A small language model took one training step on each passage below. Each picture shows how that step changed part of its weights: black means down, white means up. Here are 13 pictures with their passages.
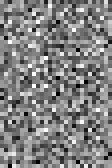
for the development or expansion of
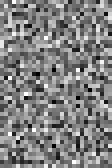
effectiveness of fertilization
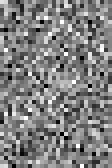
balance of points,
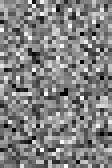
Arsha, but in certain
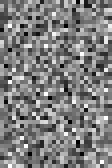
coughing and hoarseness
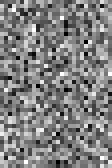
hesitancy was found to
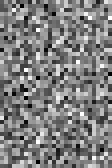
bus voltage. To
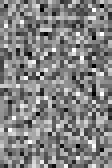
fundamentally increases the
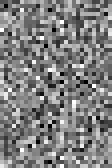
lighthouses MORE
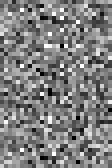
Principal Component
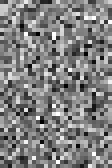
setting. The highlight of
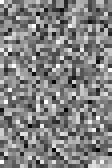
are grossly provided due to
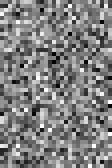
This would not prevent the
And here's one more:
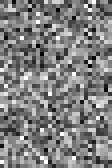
Modernism which was for over
